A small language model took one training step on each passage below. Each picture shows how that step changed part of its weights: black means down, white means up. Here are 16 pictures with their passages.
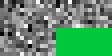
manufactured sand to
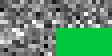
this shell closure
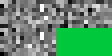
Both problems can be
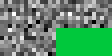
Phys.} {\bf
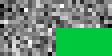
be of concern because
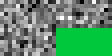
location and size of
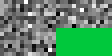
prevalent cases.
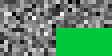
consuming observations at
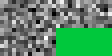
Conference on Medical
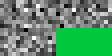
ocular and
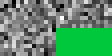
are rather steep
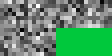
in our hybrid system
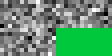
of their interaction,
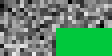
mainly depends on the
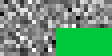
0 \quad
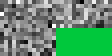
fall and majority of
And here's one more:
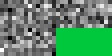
collective excitations.
